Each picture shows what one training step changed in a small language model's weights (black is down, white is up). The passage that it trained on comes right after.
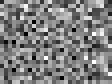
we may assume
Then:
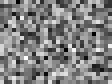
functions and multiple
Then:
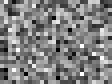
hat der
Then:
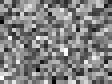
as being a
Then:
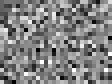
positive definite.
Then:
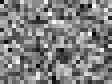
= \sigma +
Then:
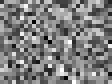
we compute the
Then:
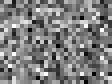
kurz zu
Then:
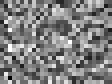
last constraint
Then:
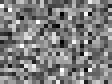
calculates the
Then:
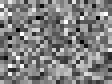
the Central
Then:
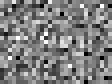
contraísse seu
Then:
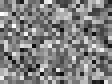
We show some
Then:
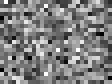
un grupo
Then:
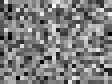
$p$ gives
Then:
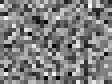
\cdot -
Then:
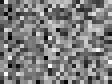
$G$ is
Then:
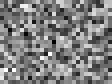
the above model through
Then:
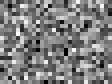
was given by
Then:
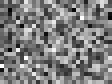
and $X$
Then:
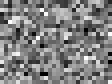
los TC que
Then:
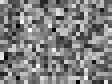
that, from our
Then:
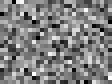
modelo de
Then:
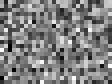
the following strong
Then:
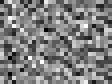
nb ,
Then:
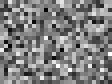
the other hand,
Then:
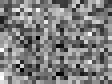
but with some
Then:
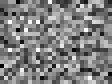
random vector ${\bf
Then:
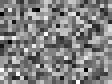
em grau
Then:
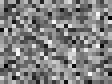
$$ {by the
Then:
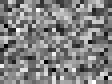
define the {\em
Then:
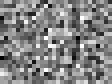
docentes do
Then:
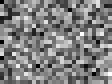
be replaced
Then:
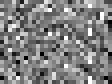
Let $\der :=
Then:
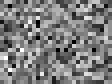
equivalent. If there
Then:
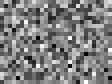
e de respeito
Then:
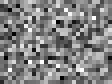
that each compact
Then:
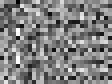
of the two closed
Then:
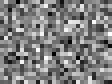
of Claim
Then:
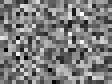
in the case of
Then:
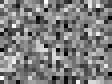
& \quad
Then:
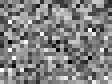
є одним
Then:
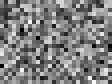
the object ${\bf
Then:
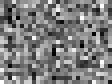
and embedded
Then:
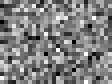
coordinates by
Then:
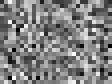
for any bounded weak
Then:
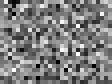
Rostain y
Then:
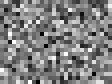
all solvable
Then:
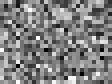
by the subspace
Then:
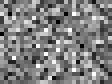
se han
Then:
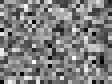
we need to
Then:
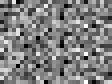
measures of
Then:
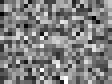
que se refere
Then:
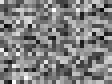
important step in
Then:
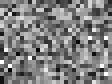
found in
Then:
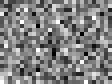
counted with
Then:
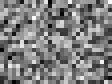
as restrições
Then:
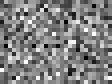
converse, let
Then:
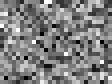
The kernel
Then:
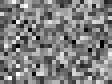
and let $\E
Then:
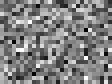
куни ва
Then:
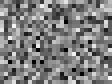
As usual
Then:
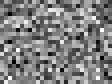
kind of problems
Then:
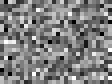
our proof:
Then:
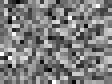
L., and
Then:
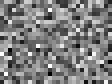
which is associated with
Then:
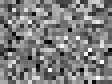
independent if and only
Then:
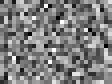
rele, o
